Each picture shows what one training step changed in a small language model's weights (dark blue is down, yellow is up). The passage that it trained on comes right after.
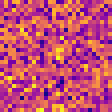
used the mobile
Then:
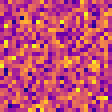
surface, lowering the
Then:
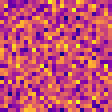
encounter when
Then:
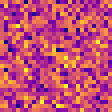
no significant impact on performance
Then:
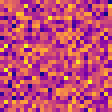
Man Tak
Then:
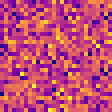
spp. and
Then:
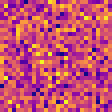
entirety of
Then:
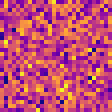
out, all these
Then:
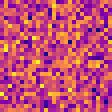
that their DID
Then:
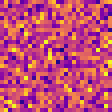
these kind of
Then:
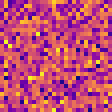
traditional content
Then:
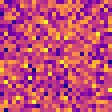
transformation of the total
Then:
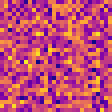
in SSA
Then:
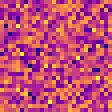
minimum number of
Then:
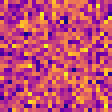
it contains more than
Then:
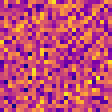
these properties of the
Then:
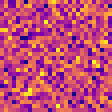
combination of the strong
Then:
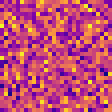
computational means,
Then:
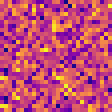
general different from the one
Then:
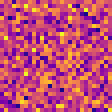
Concentrations of
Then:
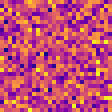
systems we studied.
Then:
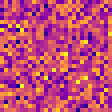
establish the
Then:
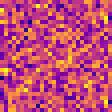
derived from the
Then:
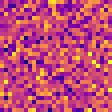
control and the experimental
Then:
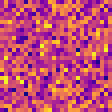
measurements of these
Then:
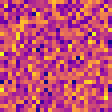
living in
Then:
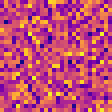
researchers in
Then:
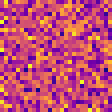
It can also be
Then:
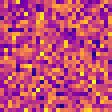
the characteristic scale is
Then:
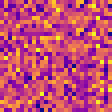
loading direction
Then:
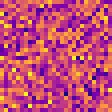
horizon of
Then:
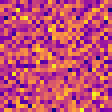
examples. Future
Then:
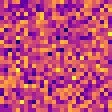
the results from both
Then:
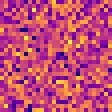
on extensive
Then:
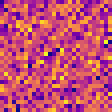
kHz. In
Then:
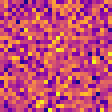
in the fabric
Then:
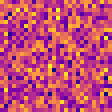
omit the
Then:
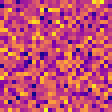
The molar
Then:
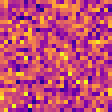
be a source of
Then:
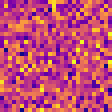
store tradition
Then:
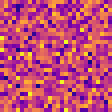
is to withhold a
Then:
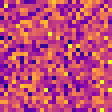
machine will
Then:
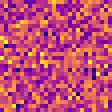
culture in
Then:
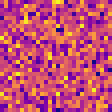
pilot model for
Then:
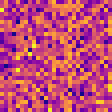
with the progress of
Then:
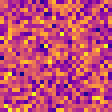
by Proximal
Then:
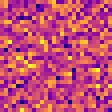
be interpreted
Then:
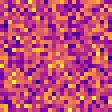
effect exists between these
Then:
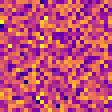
This deployment model
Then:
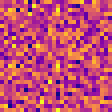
abilities of all
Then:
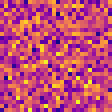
explanation might
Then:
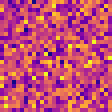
and concern,
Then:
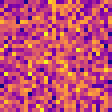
aspects that are
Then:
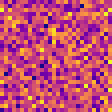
such as Java
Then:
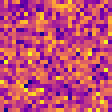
the interaction in which
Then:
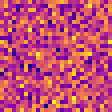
is subject to
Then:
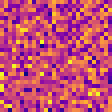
should be close to
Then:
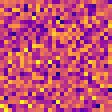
of thoracic
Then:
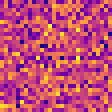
for asymmetric
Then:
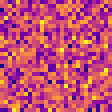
SM predictions.
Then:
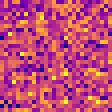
the Nordvedt
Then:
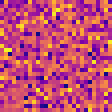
there may be a set
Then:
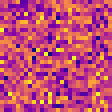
the input to
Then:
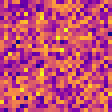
the effectiveness
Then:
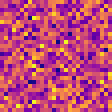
temperatures required and
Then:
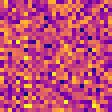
not been achieved
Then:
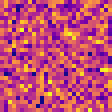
is the projected surface
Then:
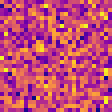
an example signal in
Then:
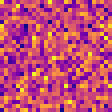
glasses, where
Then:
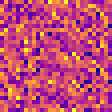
where language
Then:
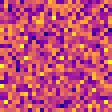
how culturally
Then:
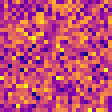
an interaction in the
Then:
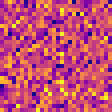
disease in
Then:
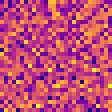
soft robot
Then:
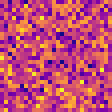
devices the
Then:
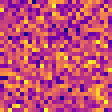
and for building
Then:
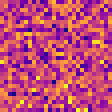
by a variety of
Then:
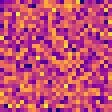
with space reliability
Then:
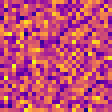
driven by the
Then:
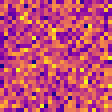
reliable optical
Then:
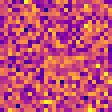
similarly structured
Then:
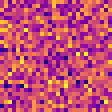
to age as shown
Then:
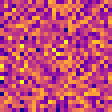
associated with some
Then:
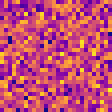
the corresponding zeroes
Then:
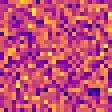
canonical variables
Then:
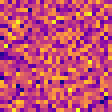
FM is also
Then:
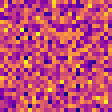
to the progression of
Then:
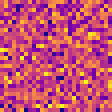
is expected to follow
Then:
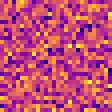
cancer to be
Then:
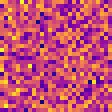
These equations have the
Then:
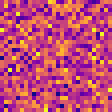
perform the above integrations
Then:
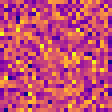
larger effect of
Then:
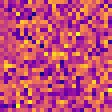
use as dense
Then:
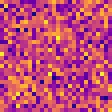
gears in real
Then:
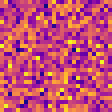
follows. In
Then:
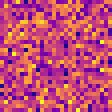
a Medical
